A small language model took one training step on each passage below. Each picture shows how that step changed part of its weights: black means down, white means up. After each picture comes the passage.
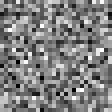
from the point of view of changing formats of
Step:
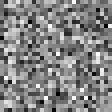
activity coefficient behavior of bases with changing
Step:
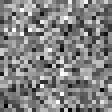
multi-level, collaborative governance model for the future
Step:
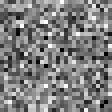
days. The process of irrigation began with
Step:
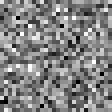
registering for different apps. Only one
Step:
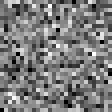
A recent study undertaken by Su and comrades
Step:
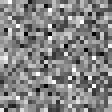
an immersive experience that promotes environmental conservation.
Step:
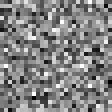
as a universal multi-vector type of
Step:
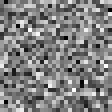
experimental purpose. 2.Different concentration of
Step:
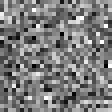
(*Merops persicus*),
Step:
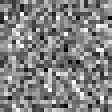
pMCMC Pr(> t)
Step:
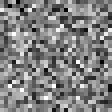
transporting the disassembled materials to
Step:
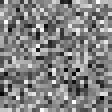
7 University of Copenhagen
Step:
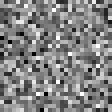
including limited exposure to atmospheric oxygen, reduced
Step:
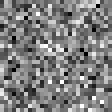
examinations *in vitro*. Materials and Methods
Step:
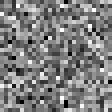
are held for students only on these days. This
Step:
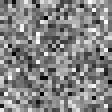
paving joints of existing tar roads 20
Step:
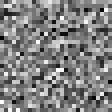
data that support the findings of this study are available
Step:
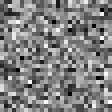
collected from Shambat Campus,
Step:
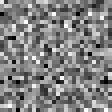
Parkinson's disease. Breast
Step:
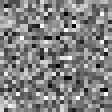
Then the final volume was made up to 1000
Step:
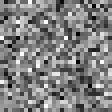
glass surface. The effect of the
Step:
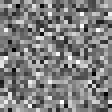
and transferring knowledge. Further, the knowledge
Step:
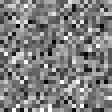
targeted professional development programs or curriculum enhancements and their
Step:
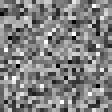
of Automobile engine to understand the oil
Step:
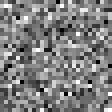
the design efforts should be focused on. The final
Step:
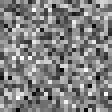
students in Switzerland, in particular because
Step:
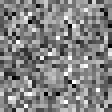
social restrictions, economic challenges, and limited opportunities
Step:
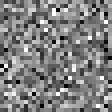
solution and pyrrole solution was added
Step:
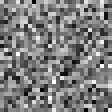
development, promotional strategies and action that a
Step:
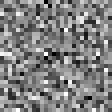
coaching practice with children should be used by the
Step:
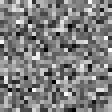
universal human traits—greed, power
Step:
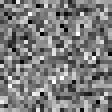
economic behaviours of individuals, households and
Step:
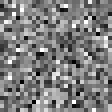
Indrilla Ghose,
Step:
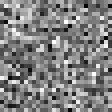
table suggests a mapping of rules that Article 36 has
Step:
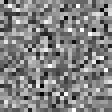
higher education: stereotyped, diagnostic and
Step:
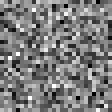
in LEED Certificate projects in
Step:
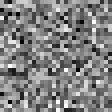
as outlined above. Reviewer Report 01 November
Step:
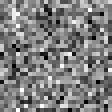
over ten years ago by Shinya
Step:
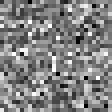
fiscal consolidation and tax reforms to
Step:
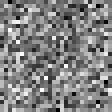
will also be recorded and stored in the
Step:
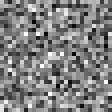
in 11 patients of Group PC in comparison to
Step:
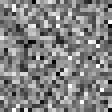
sector leads enterprises to change their strategies in all their
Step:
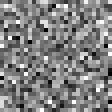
Expectancy theory has gained educational
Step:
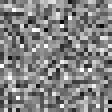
significance was evaluated using a bootstrapping
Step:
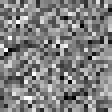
comes into being at local community level, encouraging
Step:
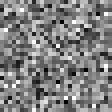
which uses PVS to increase confidence. However,
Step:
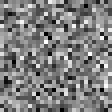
measurements then time delays are displayed respectively in
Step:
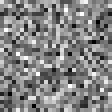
of educational goals at comprehensive schools. Despite the fact
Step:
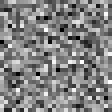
and re-defining the goals of the project
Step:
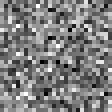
pathologies and unrealized promise of
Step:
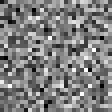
be consulted without hesitation. The
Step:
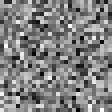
prior to performing the measurements to open all reaction
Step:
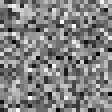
school students were deficient in DL skills including
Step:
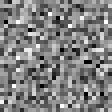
which have their own meaning within the mathematical context as
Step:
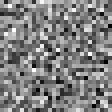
of the prediction model from the GWR analysis method
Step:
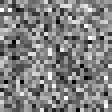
necessary practical skills. Exposing students through the
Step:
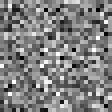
The matrix solution was adjusted to different pH
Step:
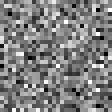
section are recommended for gender equality monitoring at
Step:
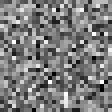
widely used to refer to selected text books used
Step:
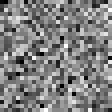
r. woodland fragmentation, brings
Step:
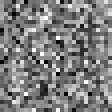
area near the cabin. Or this
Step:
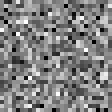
which side of the borderline his village
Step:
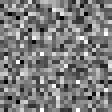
cognition abnormalities); it can range from a very
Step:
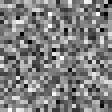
with LV on muscular performance. The purpose
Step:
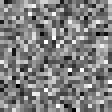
Score Range Category 604 –
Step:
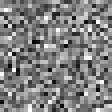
co-created. It has to be noted
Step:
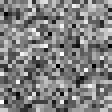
Information : EP = Feed efficiency (%)
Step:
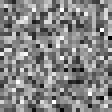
the carbon content in the Si-B alloys
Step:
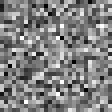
level is low or high (that is the
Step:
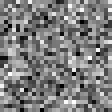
- W. Chen, Q.
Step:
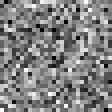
4. Conclusions In this study, the following
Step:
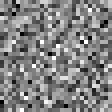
*Archives of Phytopathology
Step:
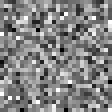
the right side and 0.0 to
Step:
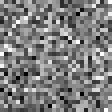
their field, I realized what kind of
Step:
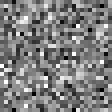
the solution's pink absorbance was
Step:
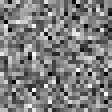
which could have an impact on sustainable development are reflected
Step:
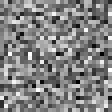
made by the Modern Movement. In
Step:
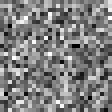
the above two frameworks with the advantage of scalability
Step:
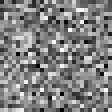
premium rate account owned by an
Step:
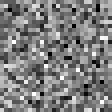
*Communicating in groups and teams:
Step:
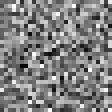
source node, an array of size equal to
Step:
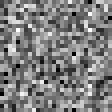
used to measure the heart's electrical conduction
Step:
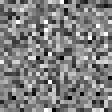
Although, they have been exposed to a considerable
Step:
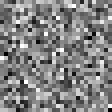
boost from 70/140V input up
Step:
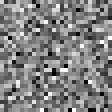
vegetation prior to visible signs of stress, such
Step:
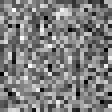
- ❖ Switch to power
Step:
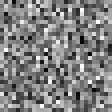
Total household monthly income is calculated by
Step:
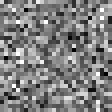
Availability of materials and data The maxilla
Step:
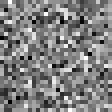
this article: Ilesanmi,
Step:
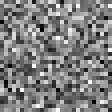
potential uses in medicine, are all examples of
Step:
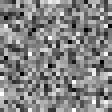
= true$ then $A := A
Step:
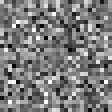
Mashhad, Iran. Department of
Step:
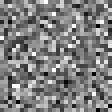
ELIXIR Core Data Resources
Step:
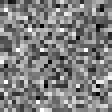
muelleri* (Herbst,
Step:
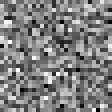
Tourism Strategy", 3rd International Conference
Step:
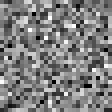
a potentially fatal tumour must be a
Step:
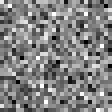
PHD AFFILIATES
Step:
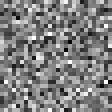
have showed us a way to infuse humanity
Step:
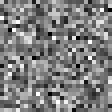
concept originally introduced by Vygotsky
